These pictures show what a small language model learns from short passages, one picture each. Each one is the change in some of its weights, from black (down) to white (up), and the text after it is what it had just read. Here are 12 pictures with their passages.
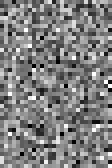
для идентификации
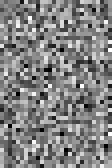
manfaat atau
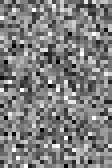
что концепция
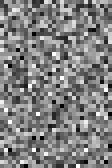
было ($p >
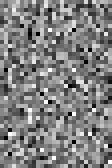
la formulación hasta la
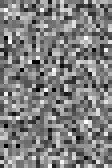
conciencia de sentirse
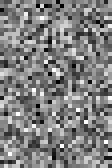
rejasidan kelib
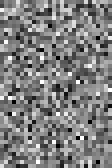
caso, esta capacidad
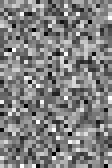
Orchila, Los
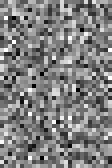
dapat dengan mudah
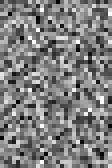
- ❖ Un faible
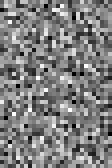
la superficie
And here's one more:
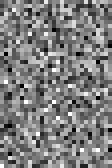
sharti bo‘lib
